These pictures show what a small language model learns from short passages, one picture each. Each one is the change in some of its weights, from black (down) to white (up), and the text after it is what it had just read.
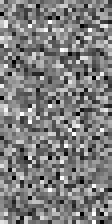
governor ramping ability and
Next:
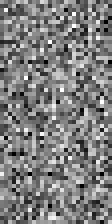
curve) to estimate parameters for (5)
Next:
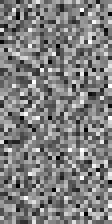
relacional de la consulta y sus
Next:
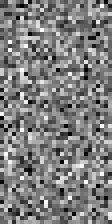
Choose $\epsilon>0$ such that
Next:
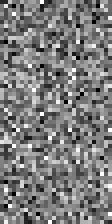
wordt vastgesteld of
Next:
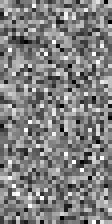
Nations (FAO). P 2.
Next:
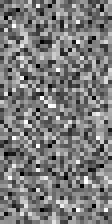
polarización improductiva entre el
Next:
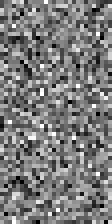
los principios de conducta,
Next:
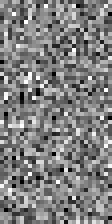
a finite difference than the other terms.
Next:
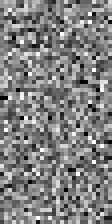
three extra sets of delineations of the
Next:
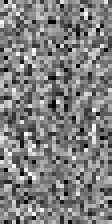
between the simulations and the theoretical
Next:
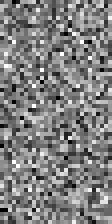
the real extension of aggregation function
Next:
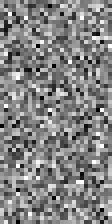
M\,dwarf proxy, plus
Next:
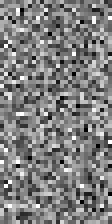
referente a la procreación,
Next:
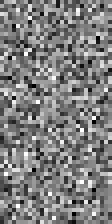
do estetyki kina *noir*,
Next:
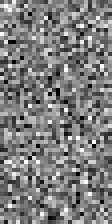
in the group $ISO(2)$.
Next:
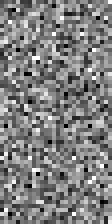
and \textit{Montreal}
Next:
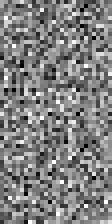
skrining dasturi
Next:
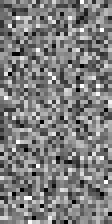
professor Siddiqova
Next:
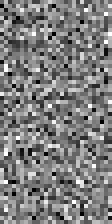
unitary representations. Therefore it is a
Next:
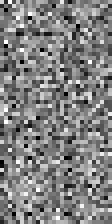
for the lowest two non-zero pairs
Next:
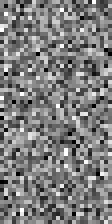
random measures $\nu$ of the form %
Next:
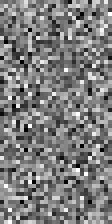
Ground Water | Optimal
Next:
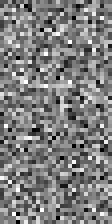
Gafurov Doniyor
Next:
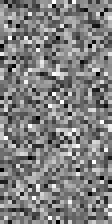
states as follows: \par\noindent
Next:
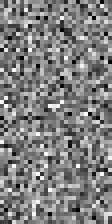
derivatives that $\left( \rho_{\varepsilon
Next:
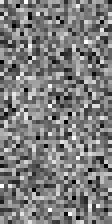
approximate tangent space to $\partial^*
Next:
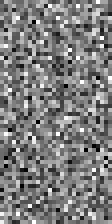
Ansatz des Basstones - Die
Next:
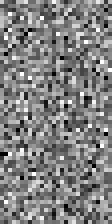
Using a controlled simulation of a
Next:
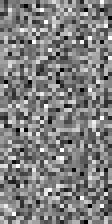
as in Case 5. Note that
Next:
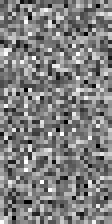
estimation method for decoupled
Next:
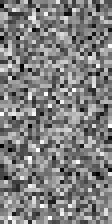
numbers used in the emulation remain small
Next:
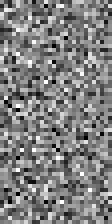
extending the coefficient field, is central simple over
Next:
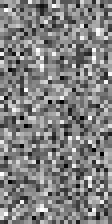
in the present paper; cf.
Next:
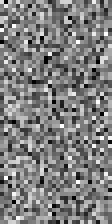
sangat antusias
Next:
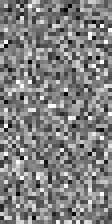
simpler picture emerges if one
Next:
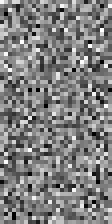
of bipartite graphs} In this
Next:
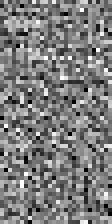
divisor $B$ such that
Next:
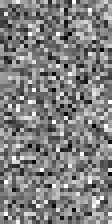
darker shades denoting higher values
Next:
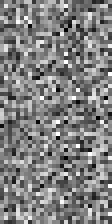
{author} {\bibfnamefont {J.}~\bibnamefont
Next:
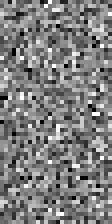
be located in increasing regions of
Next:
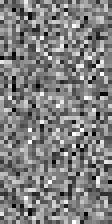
كانت البيئة
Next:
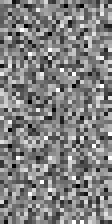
latino in vulgare,
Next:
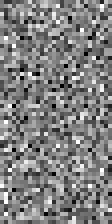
at 100~000. For a selection of
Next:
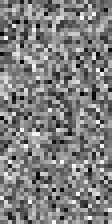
the expectation under $\P_u$.
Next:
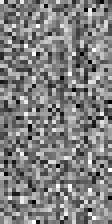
2017) Además, se ha
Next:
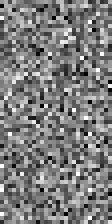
an arbitrary finite abelian group with respect
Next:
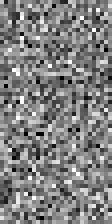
$b$ are contained in the same
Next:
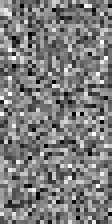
Barbu L. Strategii
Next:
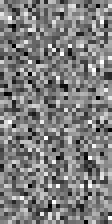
página *web* da
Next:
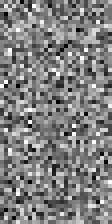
Habitable Zones of their host
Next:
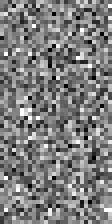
komitmen, percaya
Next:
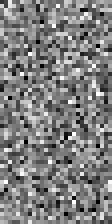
the ability to overlap compute operations
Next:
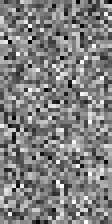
non-trivial knot is both
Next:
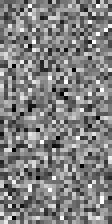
F$. The rate of convergence is given by $$
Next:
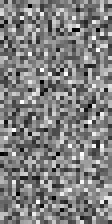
The emergence of technology in physical
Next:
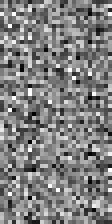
zło nie pełni
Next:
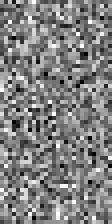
2\alpha\vec{b} =
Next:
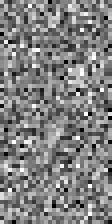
$\lambda=1$. From the proof of
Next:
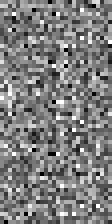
However, the method works also very well when
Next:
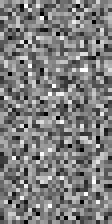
Respir Crit Care Med*
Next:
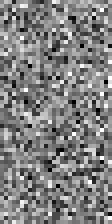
the Zarafshan oasis,
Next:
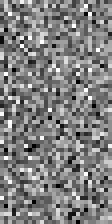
en torno a la filosofía de
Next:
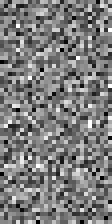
region of $C,$ in the closed
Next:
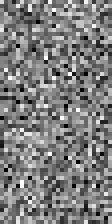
bond length $b$ to be the new
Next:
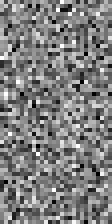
also can take the function of lesser degree
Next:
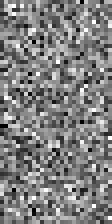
одежды. -М.:
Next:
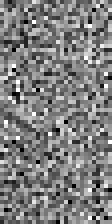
molecular liquids, such
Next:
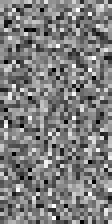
equations, initially in volumetric
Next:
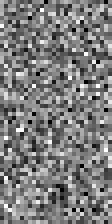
vaqtida va sifatli
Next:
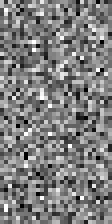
paper. \section{The space-like
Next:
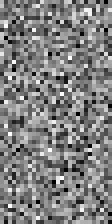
M2 = [] for j in
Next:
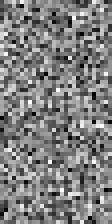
In the first stage of reheating
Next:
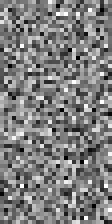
relationship between the combinatorics of an
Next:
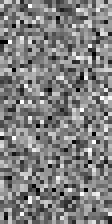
inferred from studies of supernova
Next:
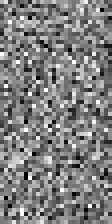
Let $K_0$ be an
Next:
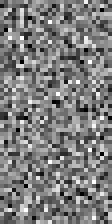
is the bilinear pairing such that
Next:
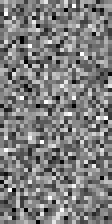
network. There are known time intervals within the
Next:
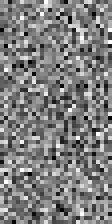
such a way that there is no distinction
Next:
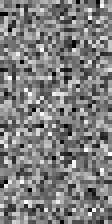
of the irreducibility of a
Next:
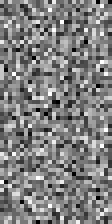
the present paper. {\color{black} The
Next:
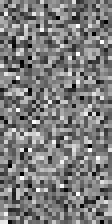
bound, and the bound $U_0
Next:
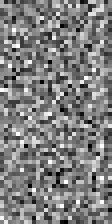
які відстоюють
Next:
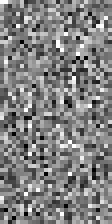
a complete set of good quantum numbers for the
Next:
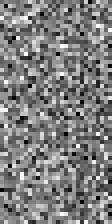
s \cr\mbox{ and degree }
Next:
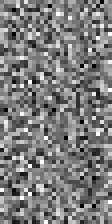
di soluzioni di equazioni
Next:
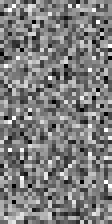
weakly interacting particles such as an
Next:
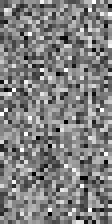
were nearly equal to data sites which were
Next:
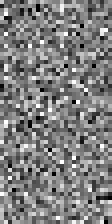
temperature limit. We use the generalized distribution function
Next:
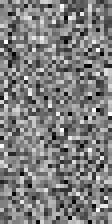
in addition to the apparent symmetry
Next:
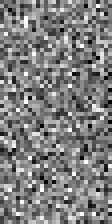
&\nearrow & \\ % flèches &
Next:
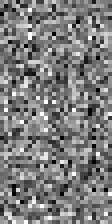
and Pinsonneault is used
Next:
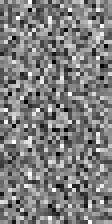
bunday joylarning
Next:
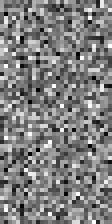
edge of the accretion disc. The rate
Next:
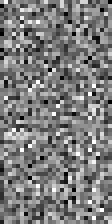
is $<\Om.$ Therefore $G'$
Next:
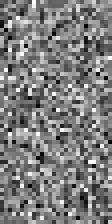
\nu > 0$ are parameters to be
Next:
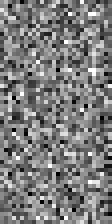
Дону – Г.Г.
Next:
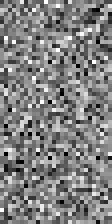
forma apunta Ricoeur que la
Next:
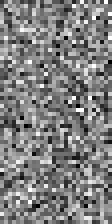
as the greatest lower bound to an
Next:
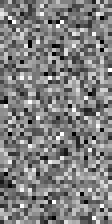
is a triangulable manifold which does
